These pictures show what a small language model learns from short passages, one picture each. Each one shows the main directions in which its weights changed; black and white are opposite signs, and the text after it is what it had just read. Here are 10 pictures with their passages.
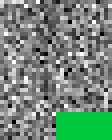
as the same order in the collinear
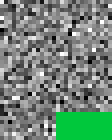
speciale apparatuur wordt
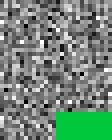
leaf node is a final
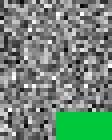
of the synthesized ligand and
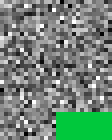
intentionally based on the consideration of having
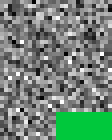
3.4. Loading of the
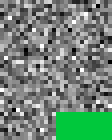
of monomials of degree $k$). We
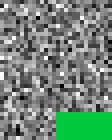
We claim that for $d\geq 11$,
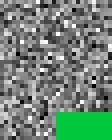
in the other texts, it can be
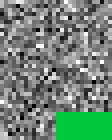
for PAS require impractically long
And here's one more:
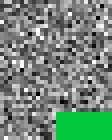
Belle, CLEO-III,
